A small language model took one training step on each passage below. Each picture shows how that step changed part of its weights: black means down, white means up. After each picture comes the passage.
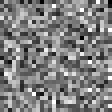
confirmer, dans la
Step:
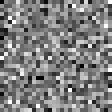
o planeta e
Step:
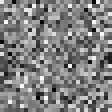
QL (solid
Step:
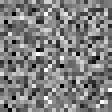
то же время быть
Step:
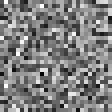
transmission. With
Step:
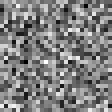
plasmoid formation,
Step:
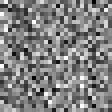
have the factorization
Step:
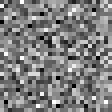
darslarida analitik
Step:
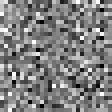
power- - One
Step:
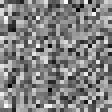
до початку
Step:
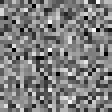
Impact and
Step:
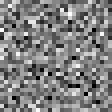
yaxshi aloqada
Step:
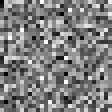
$pd$ scattering
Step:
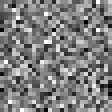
\infty$. For
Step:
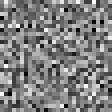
being excited. The
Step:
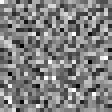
acquisition and
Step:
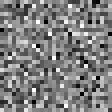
to low-quality
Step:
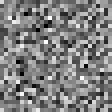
uma classe,
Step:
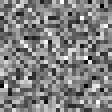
will be created that
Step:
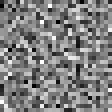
God’s will
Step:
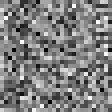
reference implementation does not need
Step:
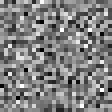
на пятки
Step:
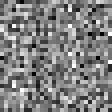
from (August
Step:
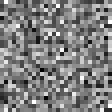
constraints on the simulations.
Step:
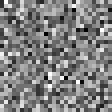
absorption. However the lower
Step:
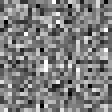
minutos após
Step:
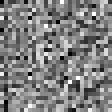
ve düğah
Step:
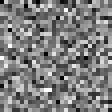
Nov. 3
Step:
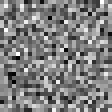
back its source. %
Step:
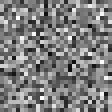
except for our science
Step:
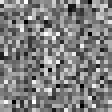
captures the physics of
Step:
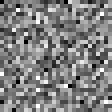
ne permite să
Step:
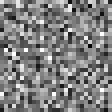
calibrating the experimental
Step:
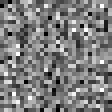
Orta Asiya,
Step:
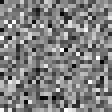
equations of motion. The
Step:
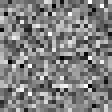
strength can be found
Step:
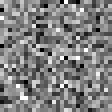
radial displacement
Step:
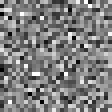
mapped on the
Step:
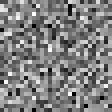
objeto de
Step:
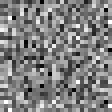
future directions*.
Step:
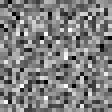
iqtisodiyot fanlari
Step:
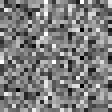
pelos artigos
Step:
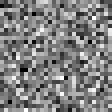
олиб, қора
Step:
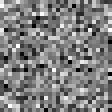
ser humano, a
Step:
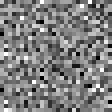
при переломах
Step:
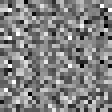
\bigr \rangle
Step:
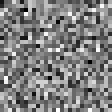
koreys tilida
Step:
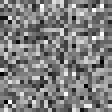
forma direta. O
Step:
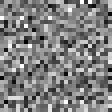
que nos convoca
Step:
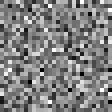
is easily generalized to
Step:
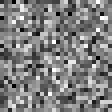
comparte con los
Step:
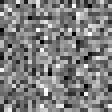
innovasion vositalar
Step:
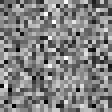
are created with
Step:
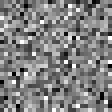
superconductors is
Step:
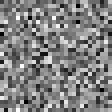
Fig.7 by
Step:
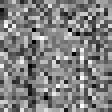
on the combined
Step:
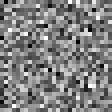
explorarem os
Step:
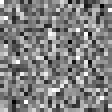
hybrids should exist
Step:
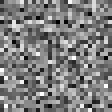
tayyorlashning strategiyalari
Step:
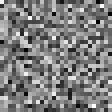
not include any diagnostics
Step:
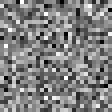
atenuação de
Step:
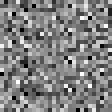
technique so far.
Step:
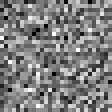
sau „starea
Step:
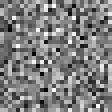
precession around magnetic
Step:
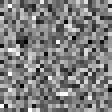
Bunday vaziyat esa,
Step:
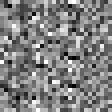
va nomi,
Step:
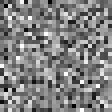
la energía de
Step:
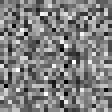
surface layer and the
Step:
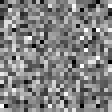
on resonance (2,
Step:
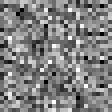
inovador e
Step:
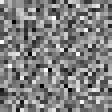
distances. An
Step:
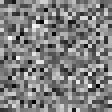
в очах
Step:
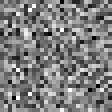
1D substitutional
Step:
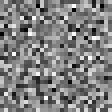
nov. y de
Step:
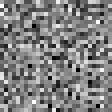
este ato considerado
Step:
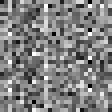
частоты. В
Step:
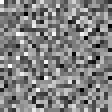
оценивали с
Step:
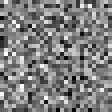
on the stellar rotation.
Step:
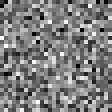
dan Kecacangan
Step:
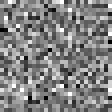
is coming from a
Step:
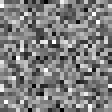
OF PRESENT
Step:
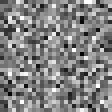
en la cual no
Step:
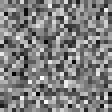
evolution is displayed
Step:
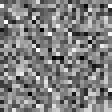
to a sum of
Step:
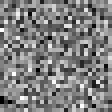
Finally, the mean
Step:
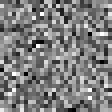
one of potential candidates
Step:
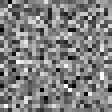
jamiyat taraqqiyotining asosiy
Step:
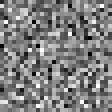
shadow of a
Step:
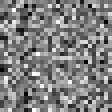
it is invariant on its
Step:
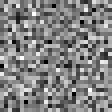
following infinitesimal
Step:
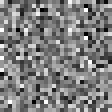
TYP: -
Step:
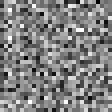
sugerindo que a
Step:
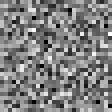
focused on GAs
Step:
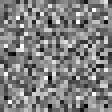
200 in the hole
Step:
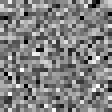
не смогли
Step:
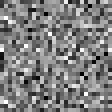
guidelines to
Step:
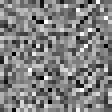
низку інших
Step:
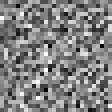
pose challenges for
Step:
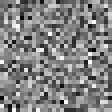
line represents the median,
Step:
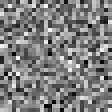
already used the principle
